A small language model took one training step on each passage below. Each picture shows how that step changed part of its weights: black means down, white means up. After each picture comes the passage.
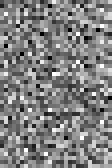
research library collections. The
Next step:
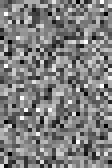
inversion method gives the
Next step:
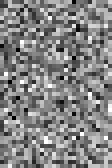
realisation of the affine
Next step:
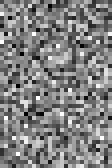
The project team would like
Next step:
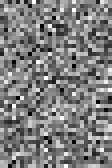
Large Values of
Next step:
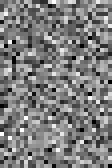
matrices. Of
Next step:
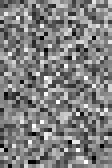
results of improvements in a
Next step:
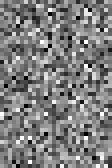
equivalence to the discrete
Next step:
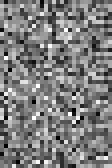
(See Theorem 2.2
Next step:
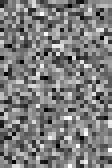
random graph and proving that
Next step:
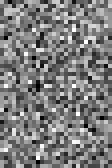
of working days).
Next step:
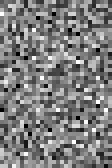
uterine PI
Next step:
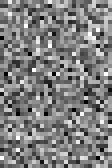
same degree and with the same
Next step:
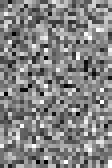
in this quotient.
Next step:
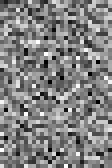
the algorithm may cause
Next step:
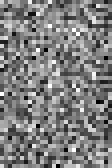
X\to X$. The second
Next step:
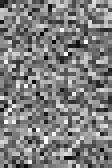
link the topics to the
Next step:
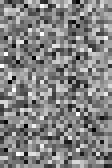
of Mathematics,
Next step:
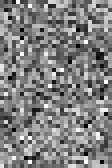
is the null form $$
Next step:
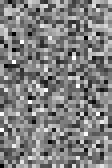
of capacity of control
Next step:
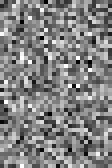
operator $A$ on the class
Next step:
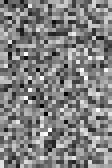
to serve as primary
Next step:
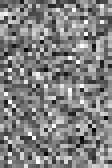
accelerated decomposition
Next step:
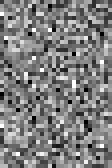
The main advantage
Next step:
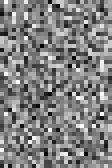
stouter habit, a
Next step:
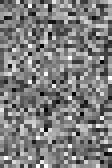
and highly correlated
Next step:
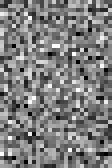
pus production at the
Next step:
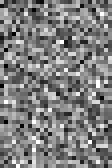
spectral conditions of the
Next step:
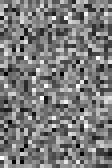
mixing, it follows that
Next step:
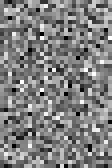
of $N$ we used the
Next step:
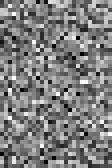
behaviour 22.
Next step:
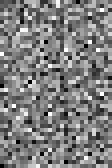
rank (minimal number
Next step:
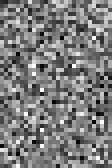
the speaker's
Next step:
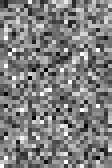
the pattern organ, this
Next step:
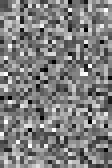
there is at time $n$
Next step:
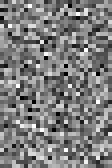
\Vert U\Vert$ for
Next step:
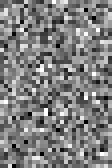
scores, respectively.
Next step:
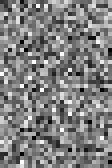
it enables uniformity
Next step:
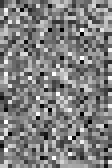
their interest in human personality
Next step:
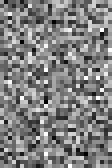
to correlate with a
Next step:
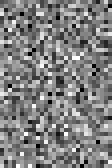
Humid DI-2
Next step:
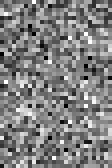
In this figure, the
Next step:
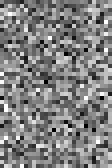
precisely, if
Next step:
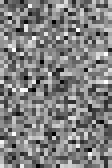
to gender. -
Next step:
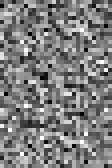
magnitude of
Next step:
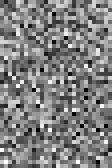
$C>0$ such that
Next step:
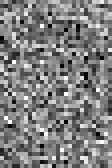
result for ``strong''
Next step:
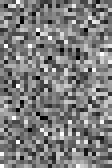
images are of a size
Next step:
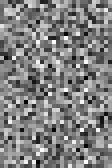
offer advice.
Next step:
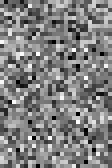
to interpret the structure of
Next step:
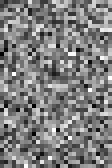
the last step for
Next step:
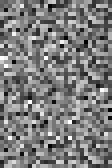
On the other hand, let
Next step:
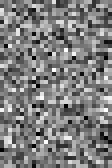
vulnerable funding
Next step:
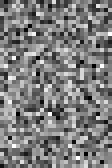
Many studies have shown
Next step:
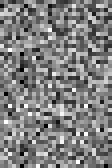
majority of these cases
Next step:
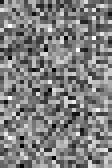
1. Then, the network model
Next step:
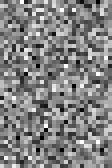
definition of $\gd$ and
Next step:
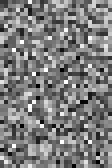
the data set under consideration,
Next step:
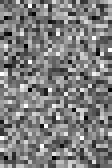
and gives rise to a
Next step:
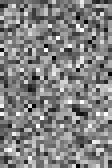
acidic solution yet
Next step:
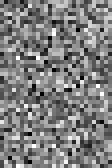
to promote effective
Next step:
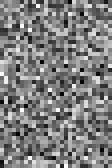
the {\em $n$th
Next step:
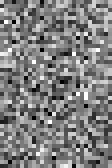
begin by constructing
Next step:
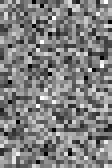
Training session:
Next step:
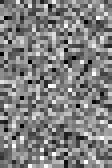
and GAINS energy
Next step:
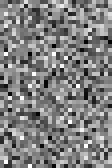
in the sequel. Section
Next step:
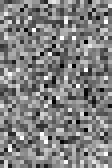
in each case. Values
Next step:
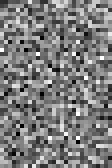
the notion of quantum
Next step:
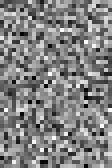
a child. In this
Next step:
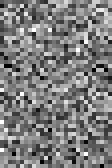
also acknowledges
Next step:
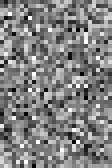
at home in online
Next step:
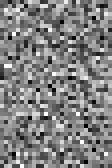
of this study. This research will
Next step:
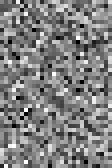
could be found by listing
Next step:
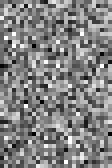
on IoT security
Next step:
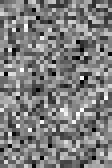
A-type dimers
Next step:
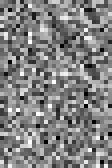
satisfies certain conditions.
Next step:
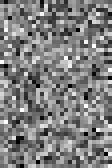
(ALGA), to
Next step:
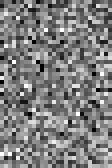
properties of polynomials and
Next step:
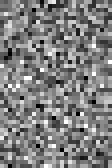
OPC with waste
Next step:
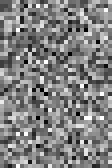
there are differences in the
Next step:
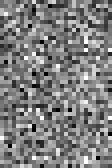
International Development
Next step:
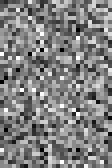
the basic relation equal
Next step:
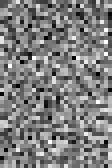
cell. Hence critical
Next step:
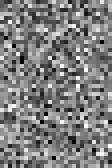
soil) increases with
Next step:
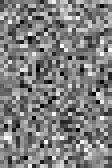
uniform expansion
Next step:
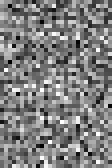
\frac{\Theta_\ep -
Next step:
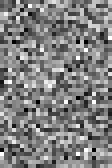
can be approximated by points
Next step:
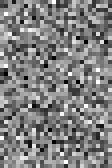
process is well-defined and
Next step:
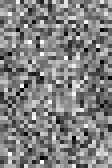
"transition" for
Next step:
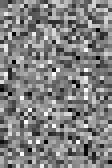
in the null vector. In
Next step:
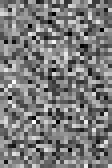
ecosystem for
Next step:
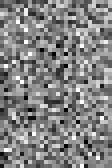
this mode the scene is
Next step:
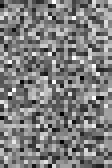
financial performance,
